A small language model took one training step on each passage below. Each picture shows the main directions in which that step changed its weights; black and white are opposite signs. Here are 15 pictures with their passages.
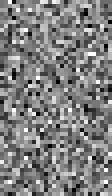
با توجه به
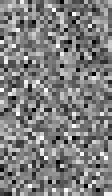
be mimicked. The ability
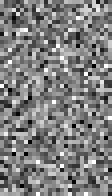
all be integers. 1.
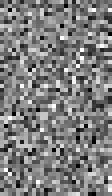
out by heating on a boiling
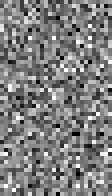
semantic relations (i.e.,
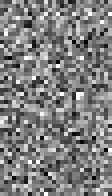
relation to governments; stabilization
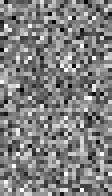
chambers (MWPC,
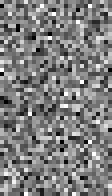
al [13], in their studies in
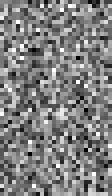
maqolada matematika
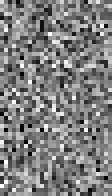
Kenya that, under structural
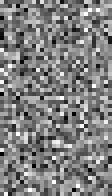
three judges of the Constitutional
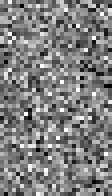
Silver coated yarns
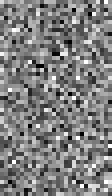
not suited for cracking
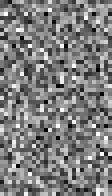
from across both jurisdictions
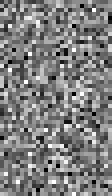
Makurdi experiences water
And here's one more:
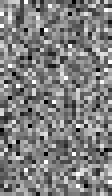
improve energy efficiency.
